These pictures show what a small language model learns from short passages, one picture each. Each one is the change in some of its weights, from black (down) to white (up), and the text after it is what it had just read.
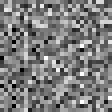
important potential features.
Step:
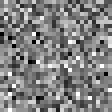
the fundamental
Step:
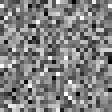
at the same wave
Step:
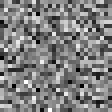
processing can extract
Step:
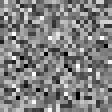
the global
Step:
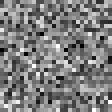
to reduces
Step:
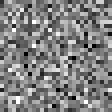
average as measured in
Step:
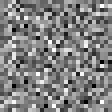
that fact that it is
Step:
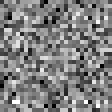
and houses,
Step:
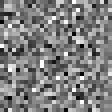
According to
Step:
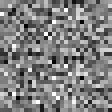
photon measurements which
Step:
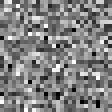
services and products
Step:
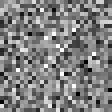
between the two scales
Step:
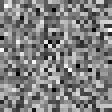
of the coupling of
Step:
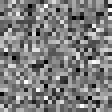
utilization of
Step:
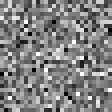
yielding the following
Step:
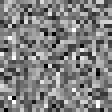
similar to those previously
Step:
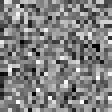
and tannins.
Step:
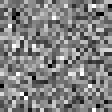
we first constructed
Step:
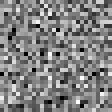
symmetry is the
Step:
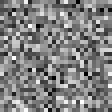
such as food,
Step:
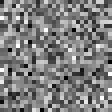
caused by
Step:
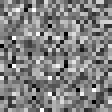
x_2$ where
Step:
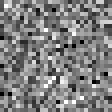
of this setup.
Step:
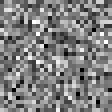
part of the national
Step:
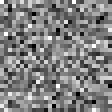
(generated from
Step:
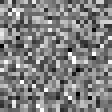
where the period of
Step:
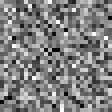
an integer,
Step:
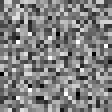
and the steps
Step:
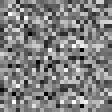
that could mask
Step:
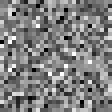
\aleph +
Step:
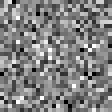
is defined as the
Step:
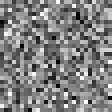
of cycles
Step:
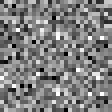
been a game
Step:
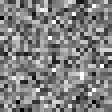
be interpreted
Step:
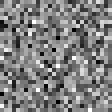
placement of
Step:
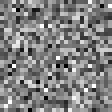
and $J_\ell
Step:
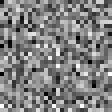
on the type of
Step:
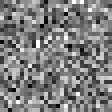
in a mouse
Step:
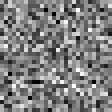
aimed at
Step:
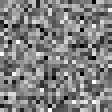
continuously to
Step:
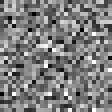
5: The maximum
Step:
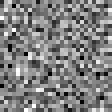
living and had
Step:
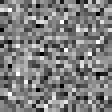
trapping and
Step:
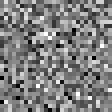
the spectrum to
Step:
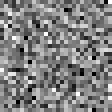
factor, \be
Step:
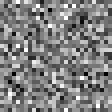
title =
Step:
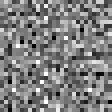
galaxies on the
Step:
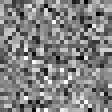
for brevity
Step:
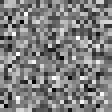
calculated for each of
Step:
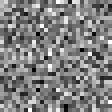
This would imply
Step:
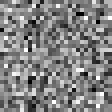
dx$ and
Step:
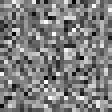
Space domain,
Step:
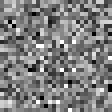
6 used at a
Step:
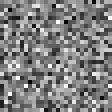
visual materials*
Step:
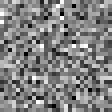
never in a
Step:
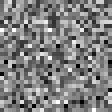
report our observations in
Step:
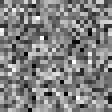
which manipulates
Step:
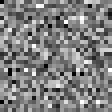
reproducing the
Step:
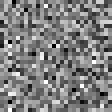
system, comparative
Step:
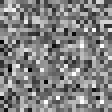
pertubation theory
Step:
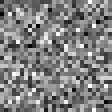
weakens as the
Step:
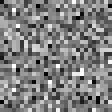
equal to the
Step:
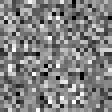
only helps us
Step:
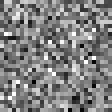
and $O(\alpha
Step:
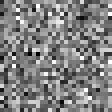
two or three resins
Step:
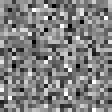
The standard deviation
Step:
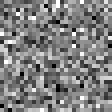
of nearby
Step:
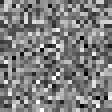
choice because of
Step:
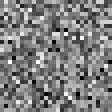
the category.
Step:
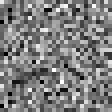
using an API
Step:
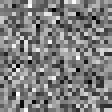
uniformity of
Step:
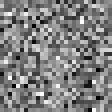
given covariates
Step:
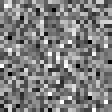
of the first reduction
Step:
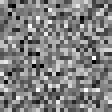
phase composition of
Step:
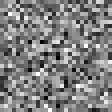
that agrees with
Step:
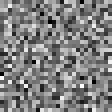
present work, these time
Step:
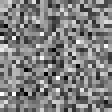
provide a more
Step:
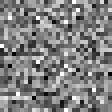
Adoma and
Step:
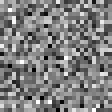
array with a
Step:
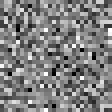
model, by setting
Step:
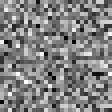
parts, the
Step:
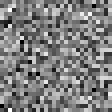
new control system Figure
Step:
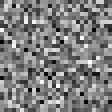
choose to
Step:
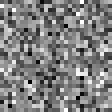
shortage in
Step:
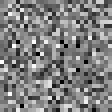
that unstable
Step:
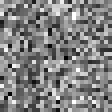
study wave function structure for
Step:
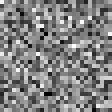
regularly wear
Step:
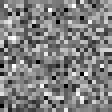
- What do you
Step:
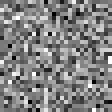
setting, we consider
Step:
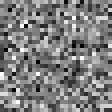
males have a
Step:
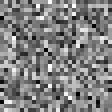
enter the energy
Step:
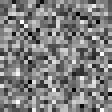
seismic characterization
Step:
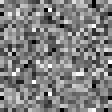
57], optimization
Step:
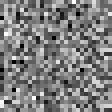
of sequence
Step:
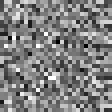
and other components such
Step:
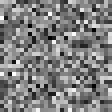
sound component with
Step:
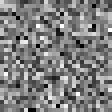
a wave-vector
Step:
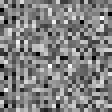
assistance of
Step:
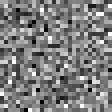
This configuration has
